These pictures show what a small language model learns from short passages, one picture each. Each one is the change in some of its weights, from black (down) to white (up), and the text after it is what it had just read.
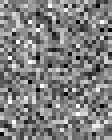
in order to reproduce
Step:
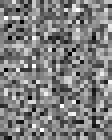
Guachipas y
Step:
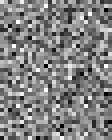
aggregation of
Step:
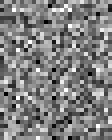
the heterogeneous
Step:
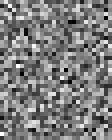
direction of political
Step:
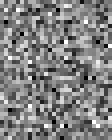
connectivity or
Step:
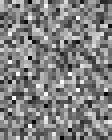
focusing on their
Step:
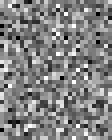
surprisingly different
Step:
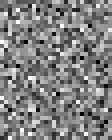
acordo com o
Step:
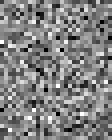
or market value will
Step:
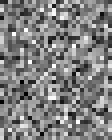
three categories:
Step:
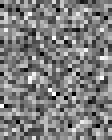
visually inspect
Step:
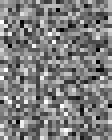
Typically, the
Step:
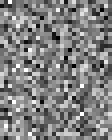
educativo, los
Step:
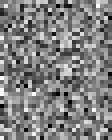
increased debt
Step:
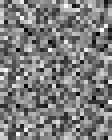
the indices presented in
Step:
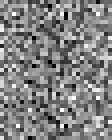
forte economia
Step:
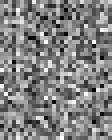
elements that are at
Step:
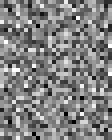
significativos sobre as
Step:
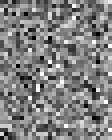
191 nations- with
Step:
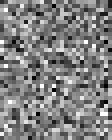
order. As discussed
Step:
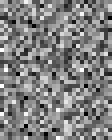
used, which provides a
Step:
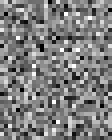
stretching of
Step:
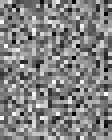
a fatal and
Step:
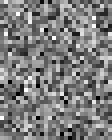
contained muons when
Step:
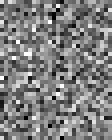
Brenda de
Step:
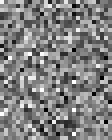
spreading quality
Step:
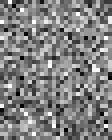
affect coastal
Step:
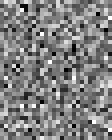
prime if and only
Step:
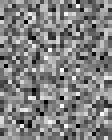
on the cell type and
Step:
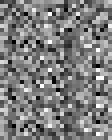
The PRR is
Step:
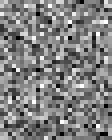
In order to minimise
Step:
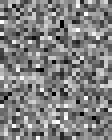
do not perceive
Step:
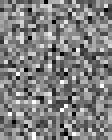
foi apontado
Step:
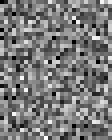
О. та
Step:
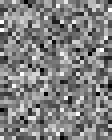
se compreender o
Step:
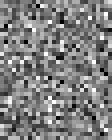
1.1 Latar
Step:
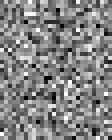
inform the experimental design
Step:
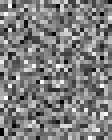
ability to express their
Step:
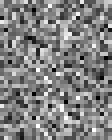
investigated for \
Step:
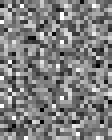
correction model.
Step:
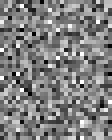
talus*) –
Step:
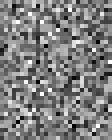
a complex number and therefore
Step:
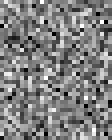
Donetsk and
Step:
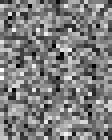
(LARC), a
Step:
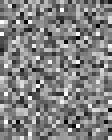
to the terminal on
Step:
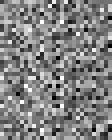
end, we perform the
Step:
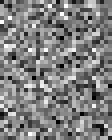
promote workshop
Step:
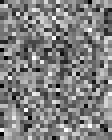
von sog.
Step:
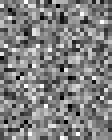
de câncer e
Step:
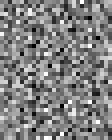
the non-CDW
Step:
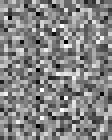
efficiency is about
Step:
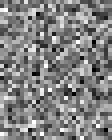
coordinates is given
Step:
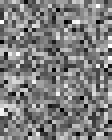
compreenderem os
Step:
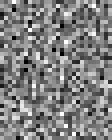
Mr Sivendra
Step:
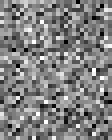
we present the input
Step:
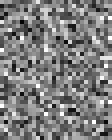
a pivotal
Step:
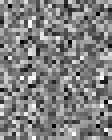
industrial production in
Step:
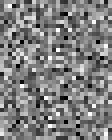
clearance are also
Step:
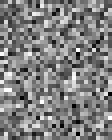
Time Regularity
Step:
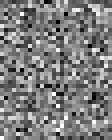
the protagonist
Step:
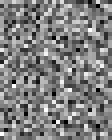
students might not
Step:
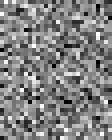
satu sikap
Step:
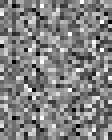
structure quality may be low
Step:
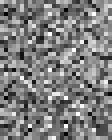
Kponan and
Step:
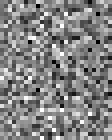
convergence to the
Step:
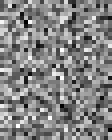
to strategies, that
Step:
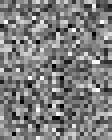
Ethik mit
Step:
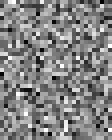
and objectives The
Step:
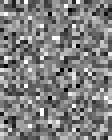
$R \subseteq
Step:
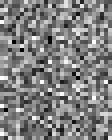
used to probe an
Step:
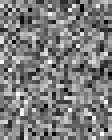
60 kHz with
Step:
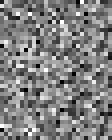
data and receive
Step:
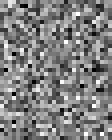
new and interactive
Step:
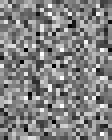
order to find a good
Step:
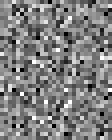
an anomalous
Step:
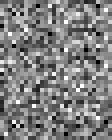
if you watch
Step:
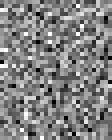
is to identify the
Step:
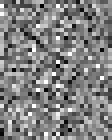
Gemini North
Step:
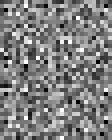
- \kappa -
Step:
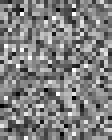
experiment and improvise.
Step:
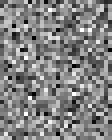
field operators on the
